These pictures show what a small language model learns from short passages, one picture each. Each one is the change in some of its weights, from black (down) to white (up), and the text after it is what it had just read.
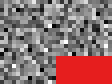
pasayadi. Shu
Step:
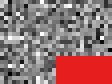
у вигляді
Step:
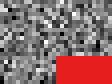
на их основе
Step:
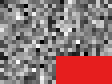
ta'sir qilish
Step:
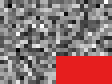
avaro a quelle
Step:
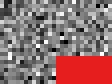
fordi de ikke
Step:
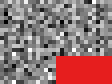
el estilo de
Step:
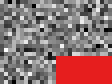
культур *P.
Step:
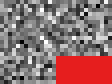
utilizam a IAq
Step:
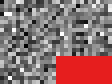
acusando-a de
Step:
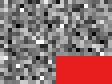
й секторами
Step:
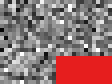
fiind diferit.
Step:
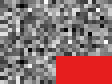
the educational process.
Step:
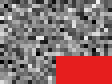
kunda o‘zbek
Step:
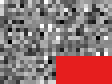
escolar. É
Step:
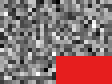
enterprise loses
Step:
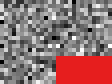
Ablex. -
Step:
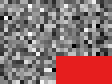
що мобільне
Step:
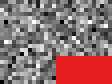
ya'ni yangi
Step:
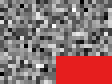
sendo emergentes
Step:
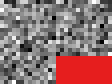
menor qualidade de
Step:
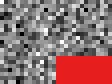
e demais ações
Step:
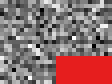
ko'rib chiqilgan
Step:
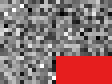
é o mediador do
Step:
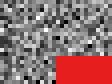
VI ilimiy
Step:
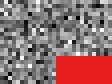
otros derivados
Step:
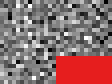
tarmoqlarini rivojlantirish
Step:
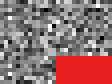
com os maridos
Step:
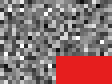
том числе
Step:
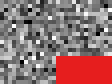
de seleccionar
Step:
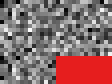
yang diterapkan
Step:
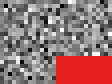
of application of
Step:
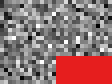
(dintre care
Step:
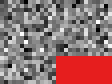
princípio da
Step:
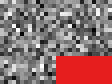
gratuidad en la
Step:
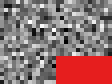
Bir davrli
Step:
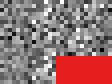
і свободи
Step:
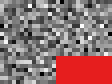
для России,
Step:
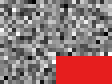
takliflar ham
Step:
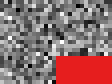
ҳисобга олиш
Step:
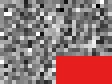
flutuante das
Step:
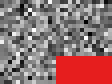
consideravam alimento
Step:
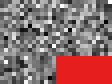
Habit" was
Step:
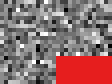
в организации
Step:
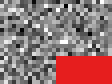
яка підлягає
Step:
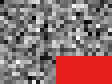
argárico de
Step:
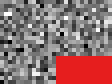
me ajudou
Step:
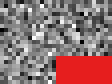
do STF” e
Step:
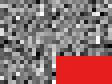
in Water and
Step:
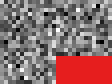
da música,
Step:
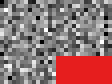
birinchi hal
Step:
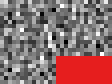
и узбекском
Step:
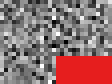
a la patria
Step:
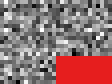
este tema han
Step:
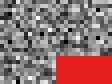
eliminar el
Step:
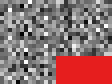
3. Асосий
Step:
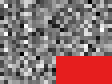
bosh sababi ham
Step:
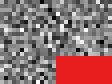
целом, а не
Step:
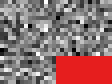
en este estudio), y
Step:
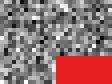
en pastizales del
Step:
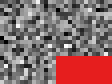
como o rápido
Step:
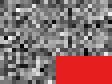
overzicht van
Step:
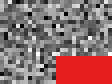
varón blanco
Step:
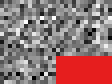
of life;
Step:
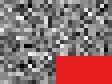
não conheciam o
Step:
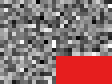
объектов и
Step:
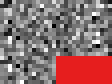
в рамках
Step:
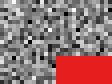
Hamid Amir
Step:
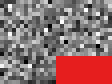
y no se tiene en
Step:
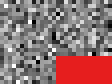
através do
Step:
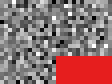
de trabalho.
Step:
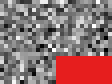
dan *Panca
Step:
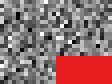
цей процес,
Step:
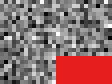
Ustoz har
